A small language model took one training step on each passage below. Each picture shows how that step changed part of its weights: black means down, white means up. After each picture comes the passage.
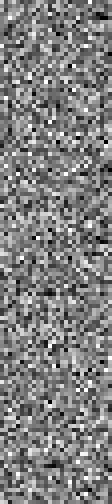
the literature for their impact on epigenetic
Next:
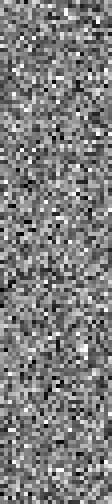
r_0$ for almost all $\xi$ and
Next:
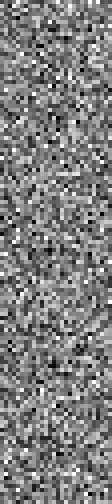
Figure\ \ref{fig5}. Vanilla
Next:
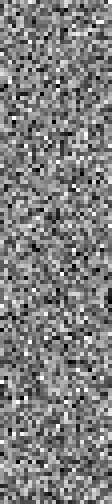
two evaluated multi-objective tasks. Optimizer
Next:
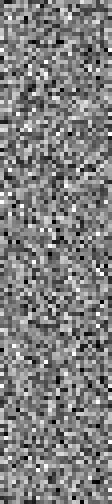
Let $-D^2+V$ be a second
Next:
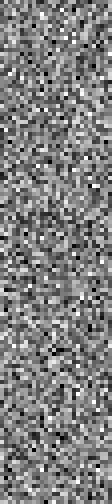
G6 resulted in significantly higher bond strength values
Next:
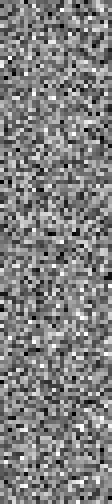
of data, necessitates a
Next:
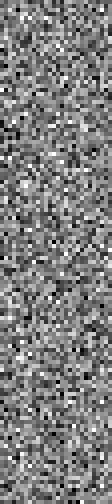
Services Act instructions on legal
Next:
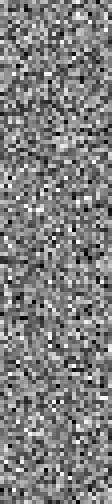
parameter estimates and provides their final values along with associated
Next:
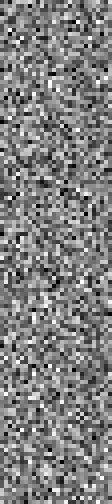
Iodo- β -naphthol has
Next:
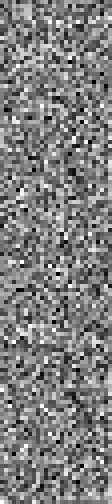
for a particle to be created is equal to
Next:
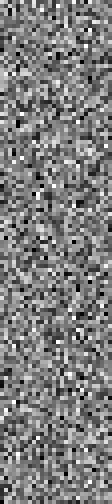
this family gives polynomials which are of great interest. It
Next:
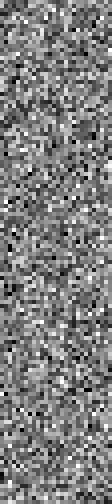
with the expected value from the initial rotational temperature of
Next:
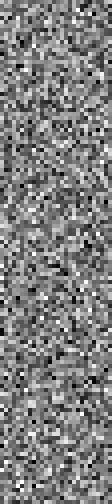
New Haven: Human Relations
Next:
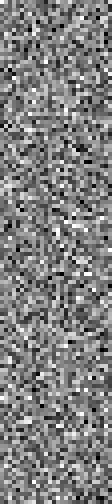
(APTES) which was obtained from
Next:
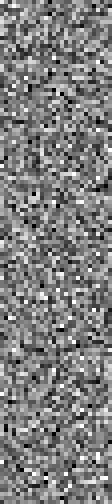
into $\cL^2$, and by composition,
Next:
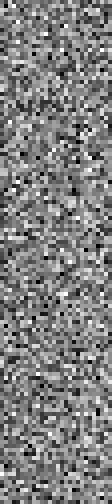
after each F/T cycle with $\times 100$
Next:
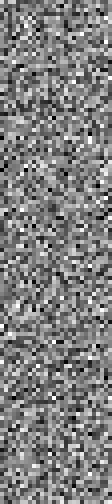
comparing it with the skills of others on the
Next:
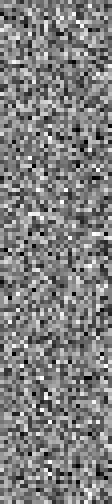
by a rotating black hole due to
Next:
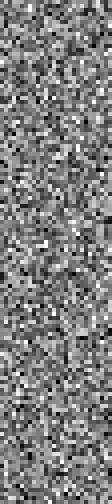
in terminal companies, continental plateau,
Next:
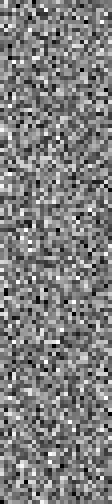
two components. A symmetric component permits random variation of
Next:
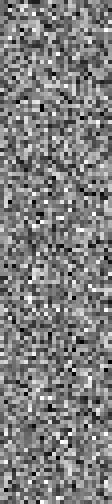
every $\alpha\in\Delta$ (resp for
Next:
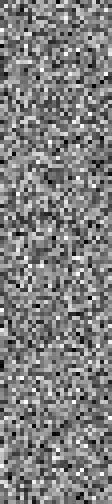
many mining locations in Indonesia conflicts
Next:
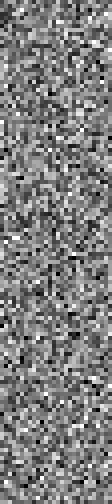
protocols, as well as for enabling
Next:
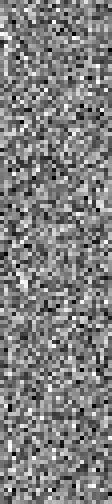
field. The reason is that it is integrable.
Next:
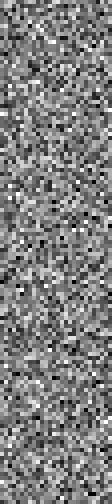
as a concrete embodiment of the
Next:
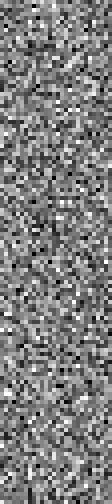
files \usepackage{dcolumn}% Align table columns
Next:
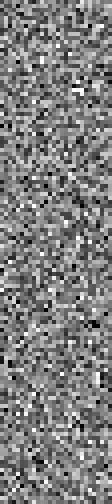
of technology, New Jersey, USA\\
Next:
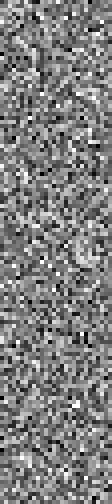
is a class of indiscernibles for
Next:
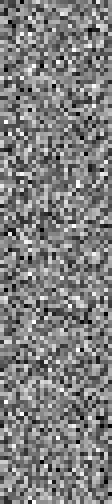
preventative health behaviors observed in the Asian
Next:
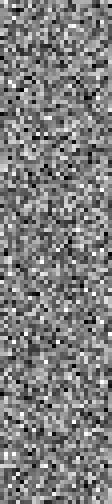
galaxies than less massive counterparts. We conclude that
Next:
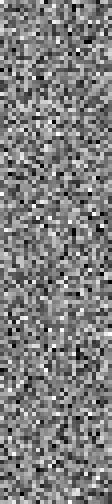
of the WDM physics and reproduce previous results with
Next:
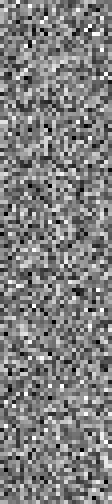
The group $N$ may be considered as an irreducible
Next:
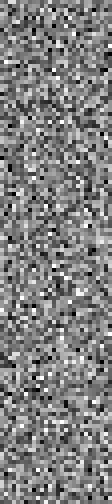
where $p$ runs through the odd primes
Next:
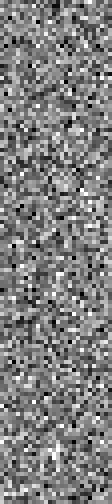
< l_{\mathbf{a},\alpha} \leq
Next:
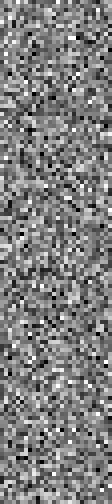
line); $17^\circ$ (squares,
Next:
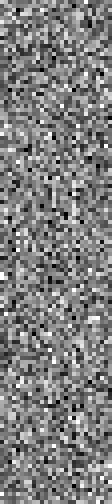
thank S. Hansen for useful correspondence on
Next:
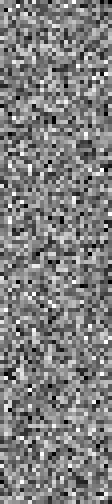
the output layer of the neural network after training. In
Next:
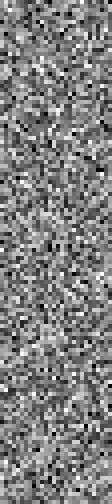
inelastic, Multiple scattering}
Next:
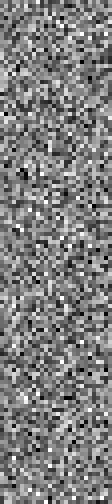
this degree is equal to one, that is,
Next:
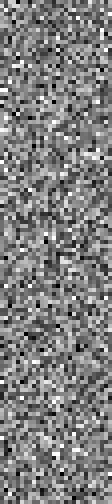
lower central series filtration of $A$:
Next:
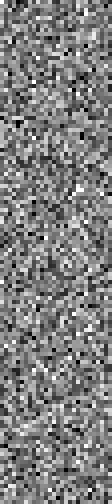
gas physics) to accommodate an intricate
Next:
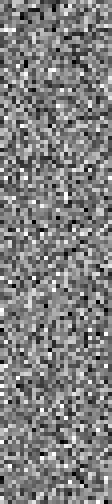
we are done. \end{eg}
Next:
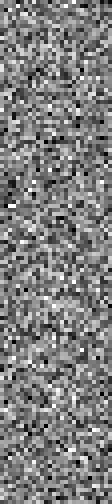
the condition number of the solution. For $\rho =
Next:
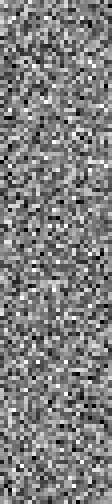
produces a \emph{random} estimate of the
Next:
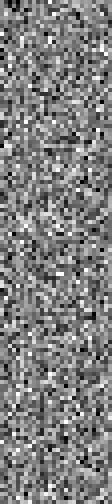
\section{Introduction} A mean curvature flow
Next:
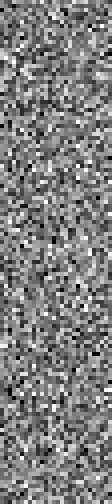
under the additional assumption of the Generalised
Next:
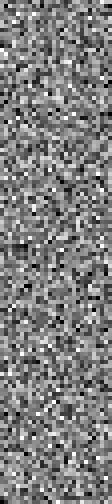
the $1/T$ associated with e . It
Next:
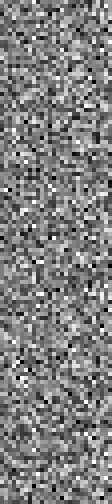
and D.~E.~Kharzeev,
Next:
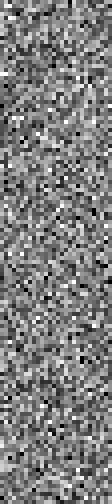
receiver cannot distinguish the correct information. By this
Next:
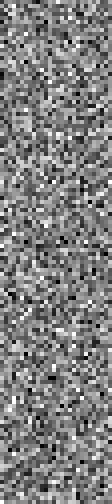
for any ergodic measure preserving system.
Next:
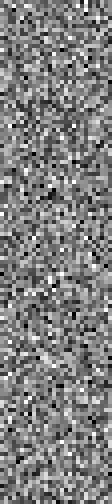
fixed at $\as=0.3$. It has
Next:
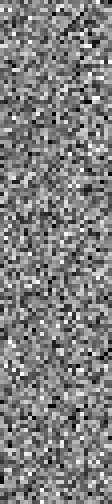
respect, as in every other. The range of
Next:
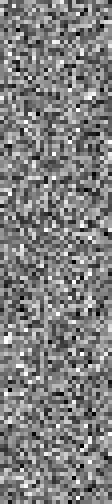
results indicate a strong positive correlation with a correlation value of
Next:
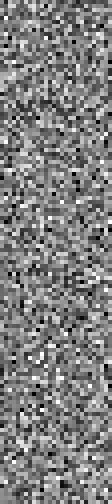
compact leaves in a neighborhood of $C$ such that
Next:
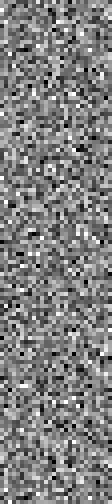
to equivalence (+)-admissible sequence
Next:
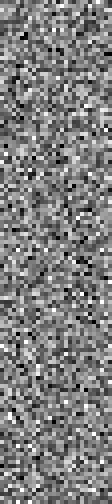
with isolated singularities (more precisely separated from any other
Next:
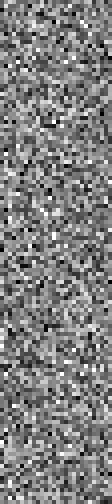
the H I Lyman- α and the C
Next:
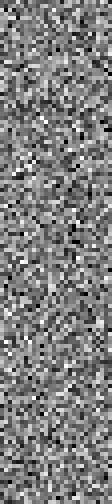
What can we say about the projective version of Theorem
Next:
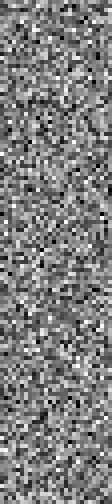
and adopted in software analysis by Chae et
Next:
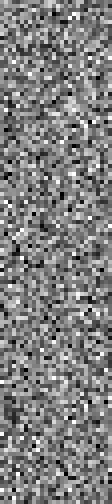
momentum in recent years, with numerous urban
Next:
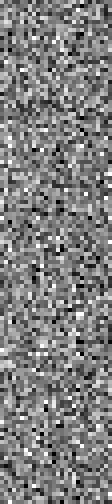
we establish two results for the solution $u$: an
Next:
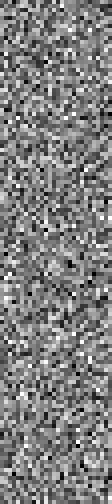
the effect of different protection elements is treated in this study
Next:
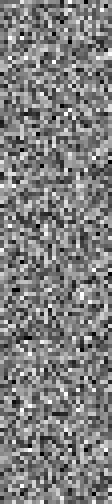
purely crystalline and amorphous samples
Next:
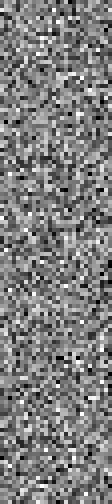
Section 2.3). KPI for monitoring the
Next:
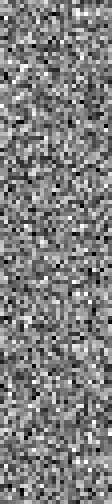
research and travel bookings online. The availability and
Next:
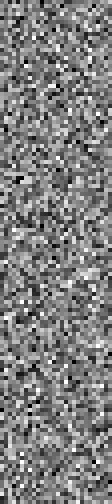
car’s rear-view mirror
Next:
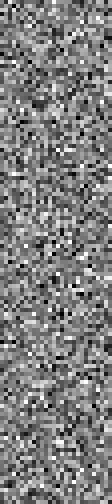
by \cite[Theorem 5b of Chapter
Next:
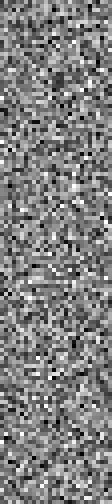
(Figure 12). Figure 12: TSS removals
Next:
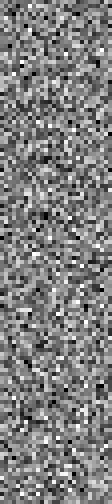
plant leaves was carried out. A comparative study of
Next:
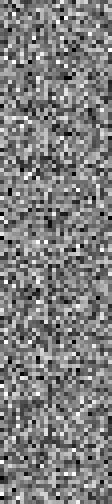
equivalent series resistances. For load flow analysis, the
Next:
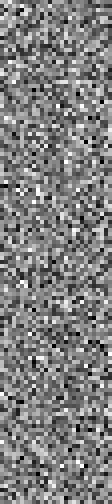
derivative is allowed to react with ethyl
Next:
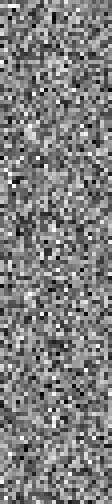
professional development of future specialists' individual trajectory in
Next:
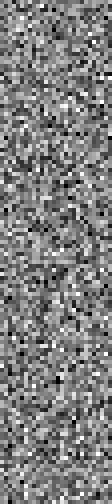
energy spectrum equivalent to the sea-level cosmic
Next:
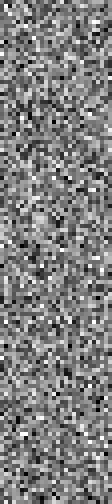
5. BaCl ₂ + AlCl
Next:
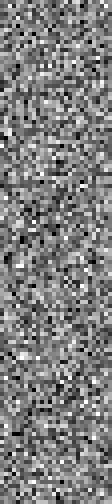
~\textbf{break} \ENDIF
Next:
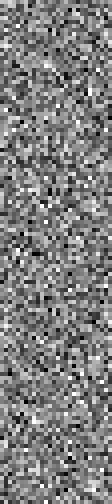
financial support and the Multiuser Central
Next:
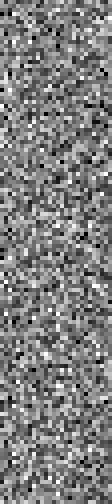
\address{School of Mathematics and
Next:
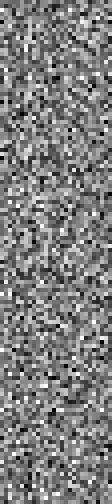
25 corpora of plays in 19
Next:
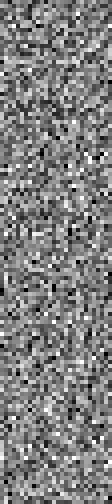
γ are very small, they considerably alter
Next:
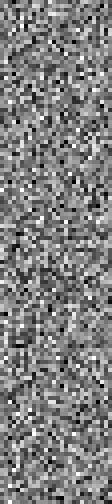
with respect to the present VLT AO facility
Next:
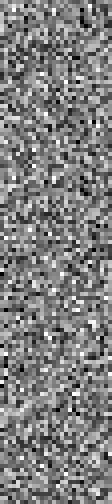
Grant Agreement requires that a data management plan
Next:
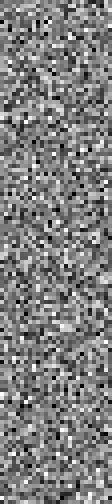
a $\Delta K$ molecule below threshold.
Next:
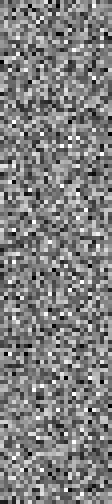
were visually assessed. Good formulation consistency was
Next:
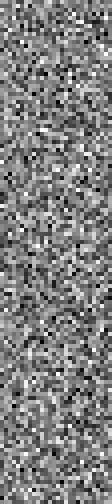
\cite{lc} that cannot be used in
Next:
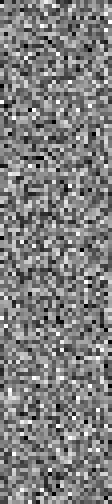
significance of $70.7\sigma$ was made
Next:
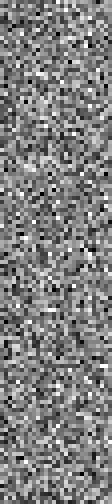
to \SI{5}{\second}. To obtain
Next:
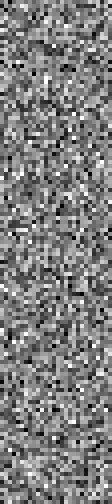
standard deviation for continuous variables. A significance level of
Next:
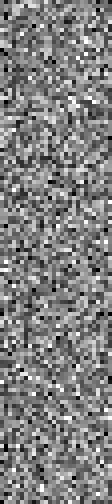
wider range of eating disorders.
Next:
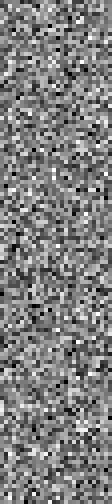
with EViews 13. This study employed
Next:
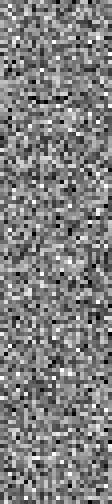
\circ \phi_n \to \tau$
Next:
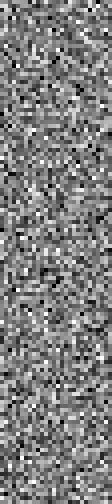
submission form (SPSF). In conclusion
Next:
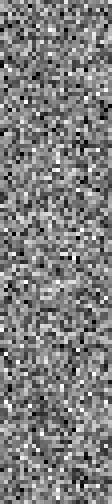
\cite{Mil}). The following related question remains
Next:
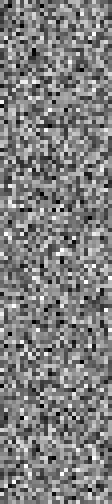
on input data $x$. To enable coherent training,
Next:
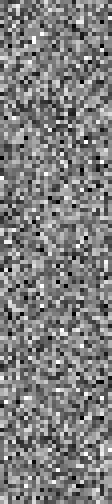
observed in the LNCaP lines, the
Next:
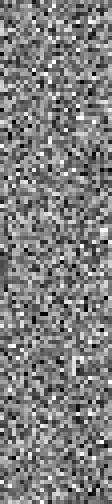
the Riemann problem for the LWR model with the
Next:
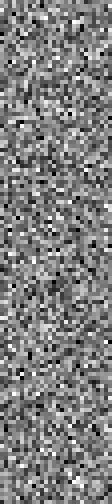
Longman, Inc.} \newblock
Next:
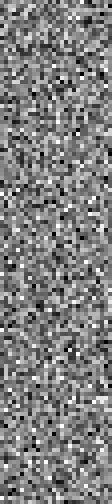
respect to $G_{\aff}(\calO)$);
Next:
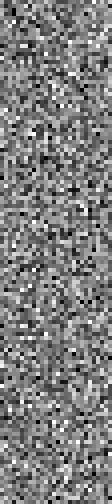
more to bending stiffness (Supplementary Fig.
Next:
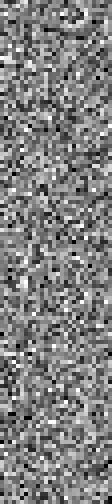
applied to the general case. Our method is quite different
